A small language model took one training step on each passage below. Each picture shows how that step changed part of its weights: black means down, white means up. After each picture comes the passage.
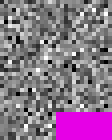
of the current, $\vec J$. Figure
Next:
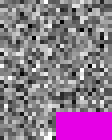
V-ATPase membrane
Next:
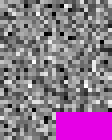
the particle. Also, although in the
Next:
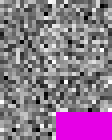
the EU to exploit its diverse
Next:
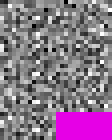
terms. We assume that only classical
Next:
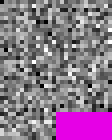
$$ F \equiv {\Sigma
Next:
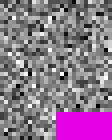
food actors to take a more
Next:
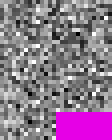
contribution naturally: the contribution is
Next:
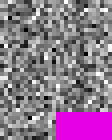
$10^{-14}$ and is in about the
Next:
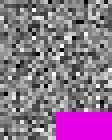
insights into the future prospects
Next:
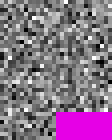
and they disappear (or their content
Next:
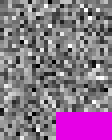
the service sector. It should be noted that
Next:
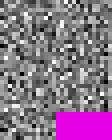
V.H. Crespi, L.X.
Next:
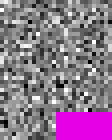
system. We find that complete stopping,
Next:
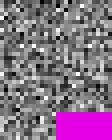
secara kuat menggambarkan
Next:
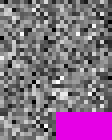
modellashtirishda muhim
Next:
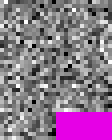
first Protestant missionary),
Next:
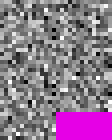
região. Não podendo
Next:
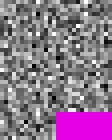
hasil capaian rata-rata
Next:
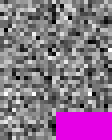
Hurriyat Norjigitova
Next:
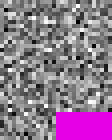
structure de chaque faciès
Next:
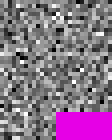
in the Gaussian-deformed
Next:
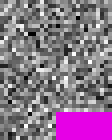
of the mystery out of the
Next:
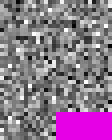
$\kn$ is a completely
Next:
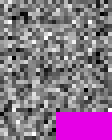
scale adapted from Gunawan
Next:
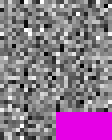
as influências que este
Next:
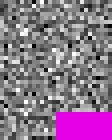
301 pp. - BUSZKO
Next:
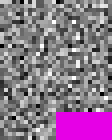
feasibility of post-discharge
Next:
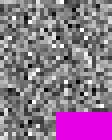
an extended period of time. The
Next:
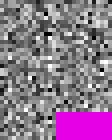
as the first answer. This was the
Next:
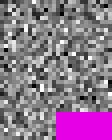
container on a machine with an
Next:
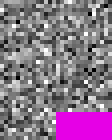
$[-1,1]$, we can construct
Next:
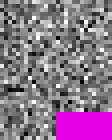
especially at early stages of the
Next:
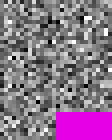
uma boa estrutura de
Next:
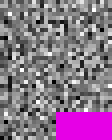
facilitate practical learning and
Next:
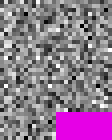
u manjoj grupi,
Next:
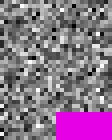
Spain} \author{Ju-Jun
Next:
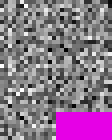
kepada seluruh pelanggan
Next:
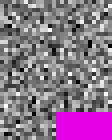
obtained by the Novicki-Tonry
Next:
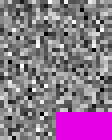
some agreement there is at this time not enough
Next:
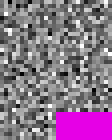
economic ideology and its materialization. The
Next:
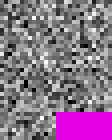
skilled enough to record all
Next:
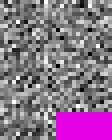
stereotype can be thus shared with other
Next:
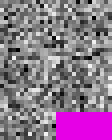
scale such as field, village, and
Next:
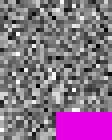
in the corona. The top panel shows
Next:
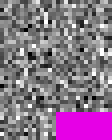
Beyond its positive impact on oral health
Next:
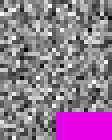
yaxshi yoyilishi uchun
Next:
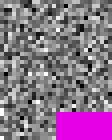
agents changes. In fact, the agent
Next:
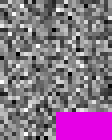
Discriminant Analysis
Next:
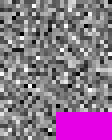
подхода в процессе
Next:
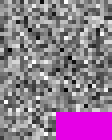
potential is too strong, localized rotational
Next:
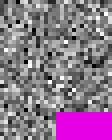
wind is radially and takes the form
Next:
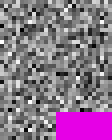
70% del oxígeno
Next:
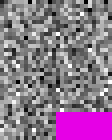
where each run is initialized with various
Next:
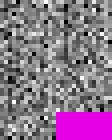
particular class of these models suggests that
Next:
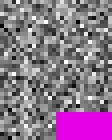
exame de sinais EEG,
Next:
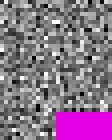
International Legal Studies, School
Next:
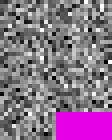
preceded by prolongation of the
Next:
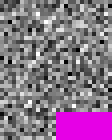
partially generalized the results of Shah and
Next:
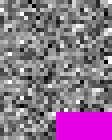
bu esa uzoq vaqt
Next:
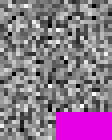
18% trabajaban a
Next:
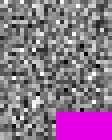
H). Reverse phase high performance
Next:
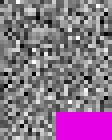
flooding, thereby improving
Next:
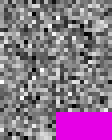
dimensionality and guides
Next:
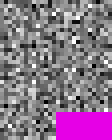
inserido emite à uma
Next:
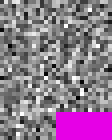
shown in Table \ref{tab:fits}.
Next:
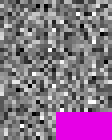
have used $g/2$ instead of
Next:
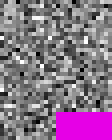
data is visualized through a real-time
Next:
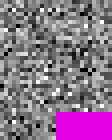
tiklanuvchi energiya
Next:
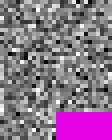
\vspace{1pc}\par YT and
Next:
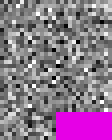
energetically criteria and it is
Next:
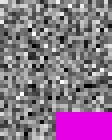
a prime part of language teaching
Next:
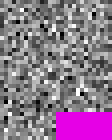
reg-ula, ae f. Die
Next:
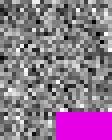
Each of these three foundations has its own
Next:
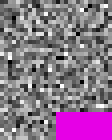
the libration time scales are much
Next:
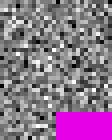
current bindings | current storage]
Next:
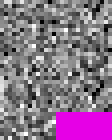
The gray shaded band shows the range
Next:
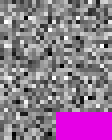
un sueldo profesional acorde a la
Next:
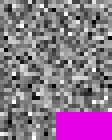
optical displacement sensors are used in
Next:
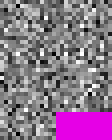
Smith TJ, Hegedüs
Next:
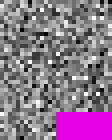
two near detector stations are required.
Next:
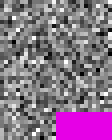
cobalt (i.e.,
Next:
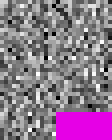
regime we use a lead-dot coupling
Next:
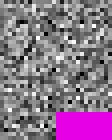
internet va kompyuterda
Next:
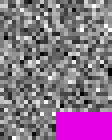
\right ]_{\hat z=\hat
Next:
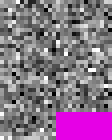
o'quvchilar, ingliz
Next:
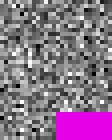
i \infty}_{\epsilon _ i
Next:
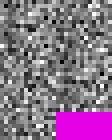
many parameters of the models. To
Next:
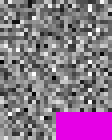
3 and 4. Four layers interface
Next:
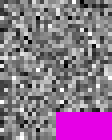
rut depth. Under the
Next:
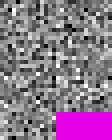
between luminosity and nonlinear
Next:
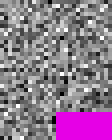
chacune un PPP soit pour
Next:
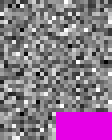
subtema, encontram-se
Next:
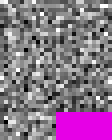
{\em{STIX}} visibilities
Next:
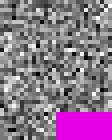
Welcome to the Experience
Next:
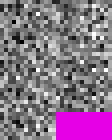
\end{figure} \begin{figure}
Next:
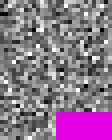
Russian Federation, should not be
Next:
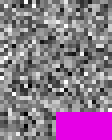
intervention after stroke Yes 5
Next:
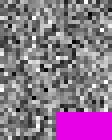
and final states respectively and $E$
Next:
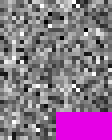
topology aiming on minimizing
